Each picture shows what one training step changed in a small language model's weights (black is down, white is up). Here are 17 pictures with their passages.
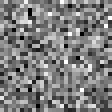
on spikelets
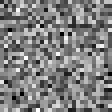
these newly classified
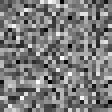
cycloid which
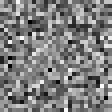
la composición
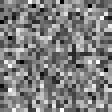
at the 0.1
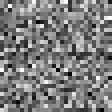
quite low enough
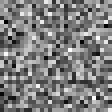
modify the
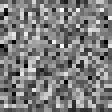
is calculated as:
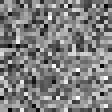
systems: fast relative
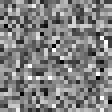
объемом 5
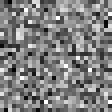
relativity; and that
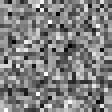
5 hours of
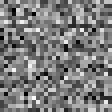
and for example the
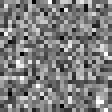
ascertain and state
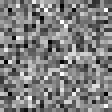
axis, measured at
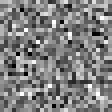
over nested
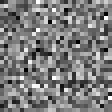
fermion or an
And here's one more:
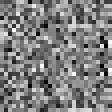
по уровню
